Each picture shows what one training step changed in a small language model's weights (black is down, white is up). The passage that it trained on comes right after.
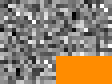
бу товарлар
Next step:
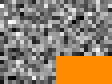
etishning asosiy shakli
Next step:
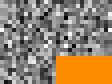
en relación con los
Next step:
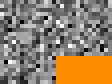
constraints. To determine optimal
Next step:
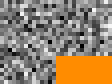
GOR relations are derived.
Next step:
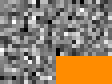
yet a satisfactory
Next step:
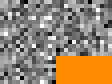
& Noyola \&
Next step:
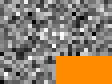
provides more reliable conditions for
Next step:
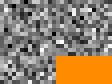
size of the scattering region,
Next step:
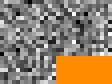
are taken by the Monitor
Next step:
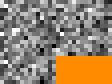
morte. Em seus
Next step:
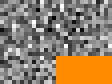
present the schematics for
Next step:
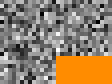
sampling (CDS)
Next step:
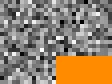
baryons we are able
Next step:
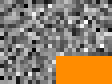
având două
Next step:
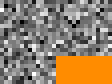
our assumption of the origin of
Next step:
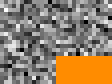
selection of an appropriate treatment
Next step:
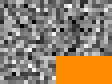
different from the fermionic
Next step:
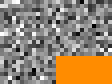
an interesting physical observables in
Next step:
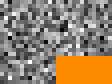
*Modern Science and
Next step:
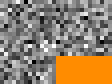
que las jugas,
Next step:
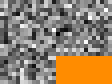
\ee We refer to the
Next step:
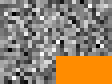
micros y sensores que
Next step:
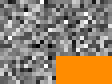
of geophysical data},
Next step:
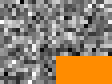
surrounding gas,
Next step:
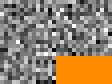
are then of the order of
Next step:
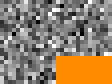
Accepted: 18th
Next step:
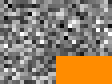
μs at concentration increases from
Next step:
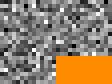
linear combinations of the scaling
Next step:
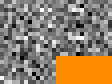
reference before introducing the next
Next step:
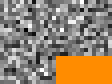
dashed circle marks a
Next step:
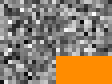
nas aulas de educação
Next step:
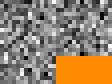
& $k \cdot
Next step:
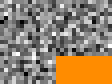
M82, to infer the
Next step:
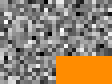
unit circumference,
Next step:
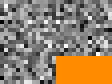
see Table~$4$
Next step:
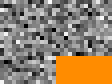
ключевых проблем при
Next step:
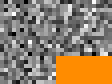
the large $n$ limit
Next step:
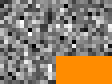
an outer disc to a
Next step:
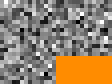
\ \mathrm{Re}
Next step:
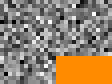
in a system since they represent
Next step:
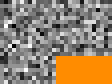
ale na pewno
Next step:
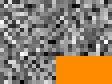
changes by slot. The
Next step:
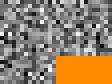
te bekijken.
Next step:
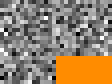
in the network. To
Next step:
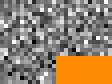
Z. Yang, and
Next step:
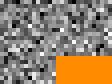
our simple geometric model,
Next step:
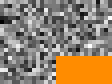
the ratio of counts in the
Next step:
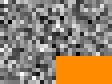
bir qismi sifatida uning
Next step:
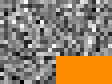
the magnetic moment of the W
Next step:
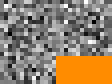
: авеню ,
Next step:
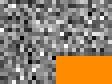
n\right) =\langle
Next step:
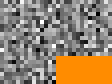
the LABs were
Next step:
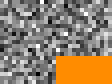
In this work, the
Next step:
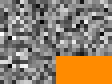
o histórico e o
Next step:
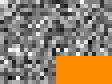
- **Texnologik
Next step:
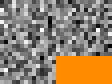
AA or the GA
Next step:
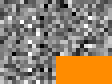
how one can cover three
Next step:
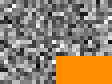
the distance dependence in the
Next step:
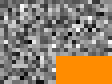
method is the adjustment
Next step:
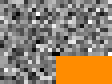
procesos tendentes a
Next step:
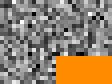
necessarily reflect the
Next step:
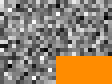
dengan kriteria
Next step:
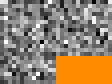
w ujęciu
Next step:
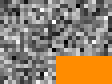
leverage as much as
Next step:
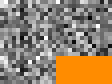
is a cause of the
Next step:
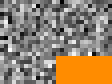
Even so, we find
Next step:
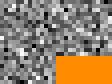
The green shaded region
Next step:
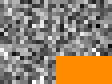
Angebot ist.
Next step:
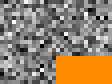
бы не имел в
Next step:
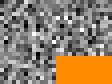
process $b\rightarrow
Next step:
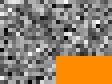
técnico y pedagógico
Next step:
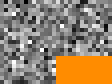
inputs $n$ and
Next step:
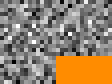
model the $\sigma$ mass
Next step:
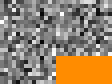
the MD scheme (in
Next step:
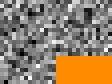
consistent with those presented in the
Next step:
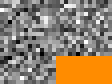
magnetic moment sums to
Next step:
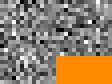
қилиш ва улар
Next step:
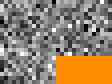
масла *A.
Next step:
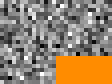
despesas com ações
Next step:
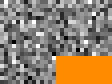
medidas preventivas são
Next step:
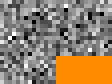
киритиш ва
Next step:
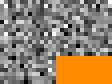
d'autre part en
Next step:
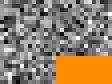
os fermentos de
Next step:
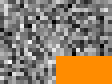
In elke stap
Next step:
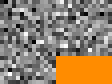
маъдан ўғит
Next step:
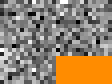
(corresponding to the
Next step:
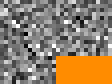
this region of parameter space.
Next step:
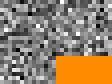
x line=none,
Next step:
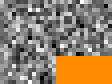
bir qatorda,
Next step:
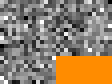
растений. —
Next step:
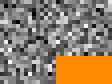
factors \begin{align}
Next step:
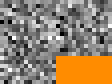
CoaC takes only
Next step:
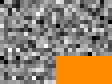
bo'lib, ularni
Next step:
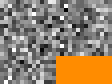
и знакомых,
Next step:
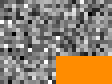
de riscos ambientais”,
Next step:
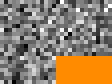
scenario, the charged particles
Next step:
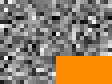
with 1/1 ratio,
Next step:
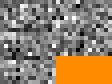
system is highly unstable in
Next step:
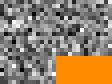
nationaux de transition
